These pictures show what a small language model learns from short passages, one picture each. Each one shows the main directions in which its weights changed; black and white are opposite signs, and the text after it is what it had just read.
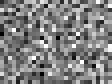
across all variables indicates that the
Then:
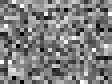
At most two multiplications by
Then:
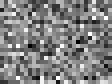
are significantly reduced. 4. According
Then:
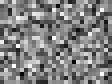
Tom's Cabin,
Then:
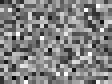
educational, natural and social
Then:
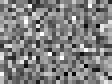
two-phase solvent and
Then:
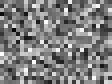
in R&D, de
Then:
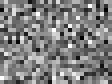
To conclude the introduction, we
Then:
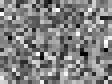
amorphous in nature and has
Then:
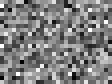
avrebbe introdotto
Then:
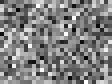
curve of genus $g$
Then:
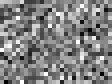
среднем было
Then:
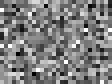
can be studied through the lens
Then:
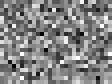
in the uphill transport of
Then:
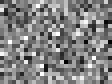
of each data item as the
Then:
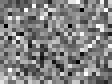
digital rectal examination
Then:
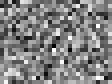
também alinhados com
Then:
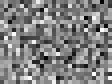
$\pn$. Setting
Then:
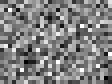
role in the informational society
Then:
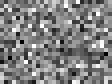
indicator shows the reaction of the
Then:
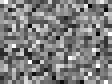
action to stabilize the lateral
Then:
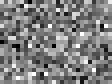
то коли? У
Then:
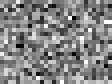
mapping complex. This raises the
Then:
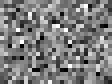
related to the single socket
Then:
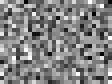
twins; building-integrated
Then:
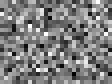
km S of Karla
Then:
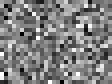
ham jalb etdi,
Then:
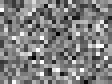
indicates that in all these
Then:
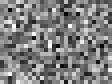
Mean fibrosis grade
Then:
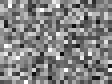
do fenômeno
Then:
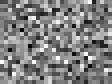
H. Hearn, and
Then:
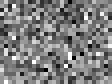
44 respondents who attended
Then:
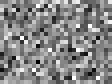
of $G_j$. For
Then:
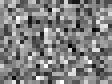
Hecke algebras.
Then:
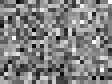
$$ For each leaf,
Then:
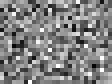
satisfying the {\it functional equation}
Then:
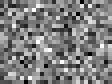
the spherical metric to a
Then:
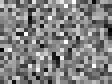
researcher and holds a master
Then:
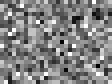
Forensics Capabilities
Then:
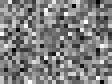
\cdot )$ has to be
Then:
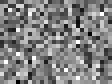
current status of *P.
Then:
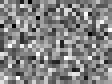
their mecha- nization
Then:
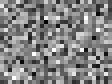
medium for development of a method
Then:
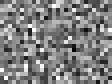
differential equations (ODEs) provides
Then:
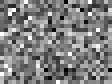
Açú? Caso
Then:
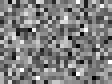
yashash sifatini
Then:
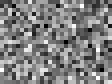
know the Mental Fatigue
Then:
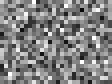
Planned conservation,
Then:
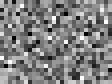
and media, examination
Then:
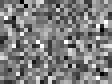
joylashtirilganidan bu
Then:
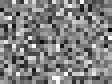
the SPM and the
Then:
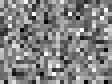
the aforementioned
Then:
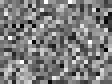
transporting cargo from
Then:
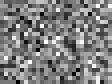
time is 0.1s with
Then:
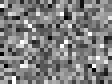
\left\{ {\upsilon
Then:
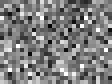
76%). Furthermore, a
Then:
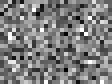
antenna designed in section
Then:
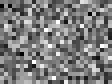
specimen thickness enables
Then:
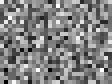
Professor; Admiral
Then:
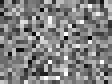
Perls for considerado um
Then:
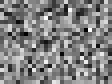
yomon uyqu,
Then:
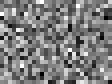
perkembangan fisik
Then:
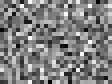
any $\a<0$. Using
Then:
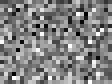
ability to meet its climate change
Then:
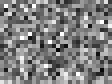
a short exact sequence $0
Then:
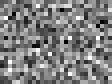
by taking closed paths, we get
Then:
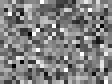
animal slaughter,
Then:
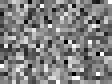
bir-birining ichiga
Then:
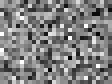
Mesten, Member
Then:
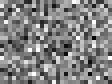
take full responsibility for the
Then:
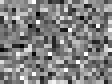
section, we give a few
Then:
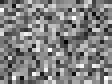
results. Therefore, publication of
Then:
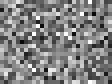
skins, and Panel
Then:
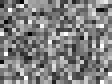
Gregoratti (2024)
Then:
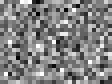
التي لها
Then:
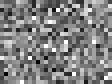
they have admired to
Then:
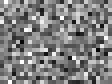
general equation (\ref{eqn}).
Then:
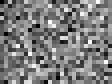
birga tarjimachilik
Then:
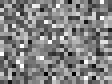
in the Autonomous University of
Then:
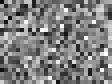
o'smir o'z
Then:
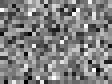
will lead to manifestation
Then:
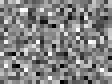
reaches the set $S$.
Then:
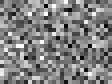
is represented by the thick line.
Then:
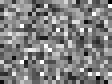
of droughts and its
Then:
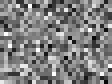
go to zero as absolute
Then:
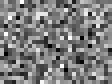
organised by Population
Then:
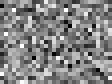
réduire le risque,
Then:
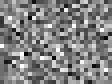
tradition during the Timurid
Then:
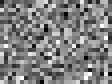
parameters are adjusted backward
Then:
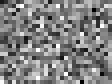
overall state. Therefore, the
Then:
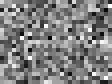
changes that allow improved water potential
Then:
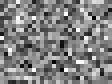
sentence containing a complement
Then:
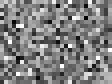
eTeff Error on
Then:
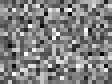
functions $r^{-\a}$ on
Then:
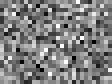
with the composition $g\circ
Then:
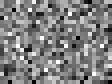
represented, such as for the time
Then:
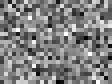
2021, permitindo ao
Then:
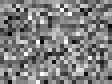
good or bad oral
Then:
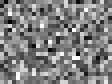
e noticiários das
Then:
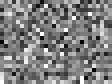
out of these three to five
